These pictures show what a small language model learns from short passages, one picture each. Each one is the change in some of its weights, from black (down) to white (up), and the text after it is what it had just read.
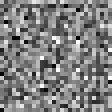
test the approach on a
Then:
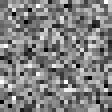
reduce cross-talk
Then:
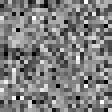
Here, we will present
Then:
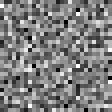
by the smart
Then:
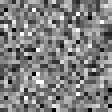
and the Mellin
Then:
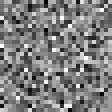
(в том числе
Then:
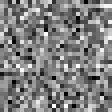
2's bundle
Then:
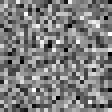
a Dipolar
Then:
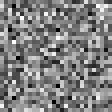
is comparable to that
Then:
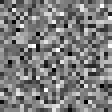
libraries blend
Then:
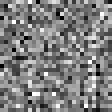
been adapted for
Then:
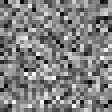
where $$ Y =
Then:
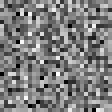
Other equations in
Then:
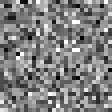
signal & Formula
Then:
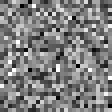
takes the noisy
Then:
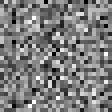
la misma que en
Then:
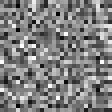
This investigation has been
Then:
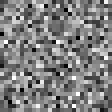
large unexplored
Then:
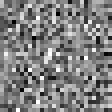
The resulting high energy
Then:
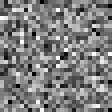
em Gestão
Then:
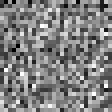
\newblock Phys.
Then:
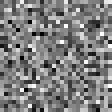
licencias, a
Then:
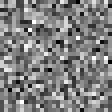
ancha oson
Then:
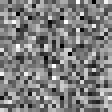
(as compared to the
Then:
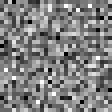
action can be identified.
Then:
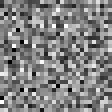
approximation, the interaction part
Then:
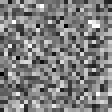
of semiclassical
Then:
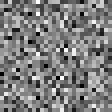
preserve their standard
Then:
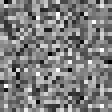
mobile phone and
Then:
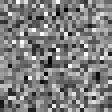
40 man wird werden,
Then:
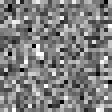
and surrounding
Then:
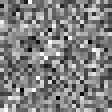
la Realidad
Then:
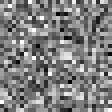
yang aktif,
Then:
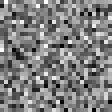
for inclusive prompt
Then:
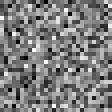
A Ge(Li)
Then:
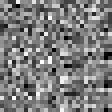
dengan teori yang
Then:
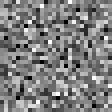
silicene and
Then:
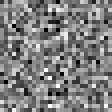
is to think like
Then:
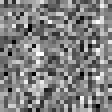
and may replace
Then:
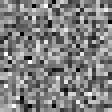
the low S/N
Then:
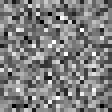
una tarea hecha
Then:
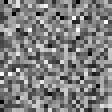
temperature $T$ and
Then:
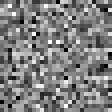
consider a single qubit
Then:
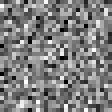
lattice site number
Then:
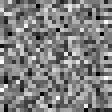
This requirement actually
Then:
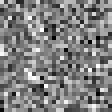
of aftershock evolution
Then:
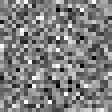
Each server
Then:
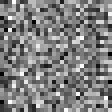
host. We have
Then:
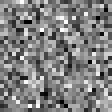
vertex labeling
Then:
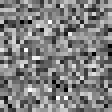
não necessita da
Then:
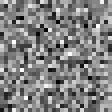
source coding scheme
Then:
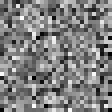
that such a material should
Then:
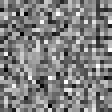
the algorithm used to
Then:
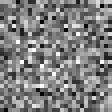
diagonalization in the
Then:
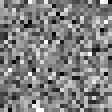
and $region$,
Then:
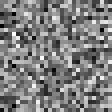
data (General Data
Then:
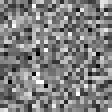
and many others
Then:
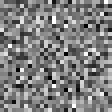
*University of
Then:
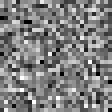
very short periodic
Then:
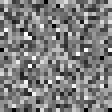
и новых технологий
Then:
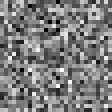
is that, if the
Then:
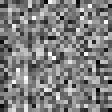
these two reference times is
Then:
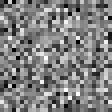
Rev. Lett.
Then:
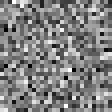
to the SM prediction.
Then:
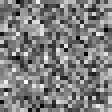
in essi è
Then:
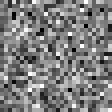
transfers mass to
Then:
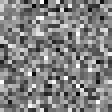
bu yerdan! –
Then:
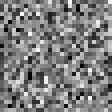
Boshqa tanlangan
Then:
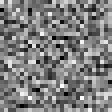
between lattice vibrations
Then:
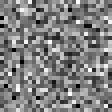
solution of $H$
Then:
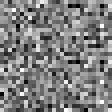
Corresponding author
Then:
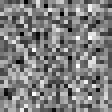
olib keladi.
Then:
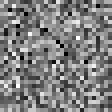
Supplementary detail is provided
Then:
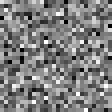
a esposa ou
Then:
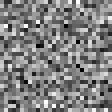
- Abe'ele
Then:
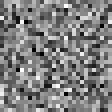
Pedagogik faoliyat
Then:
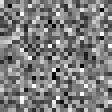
En esta figura,
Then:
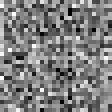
maqola matni
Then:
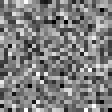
of coated and
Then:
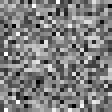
$\Gamma$ are also
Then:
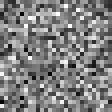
spatially varying
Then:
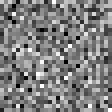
биологии с
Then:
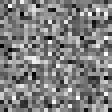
surface; for example,
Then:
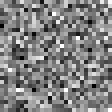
os respondentes que
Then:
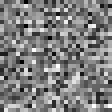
conjunction with a highly
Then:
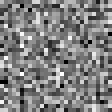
the mechanisms of the
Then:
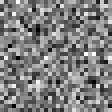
campaigns using
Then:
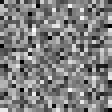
mass of the bound
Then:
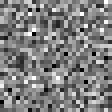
eski tuzum
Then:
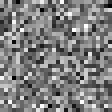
whether such states remain
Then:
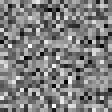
locations of the
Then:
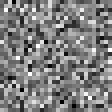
size of the symbols.
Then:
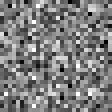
olingan. Bu
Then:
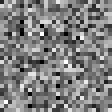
o en busca del
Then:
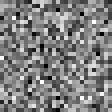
en Bugey
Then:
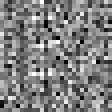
partiyasi tashkil
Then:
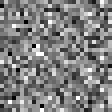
and graph-based
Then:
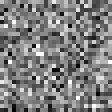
and the physical distances
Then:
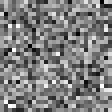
\nbody code after
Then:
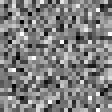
hadya qiladi.
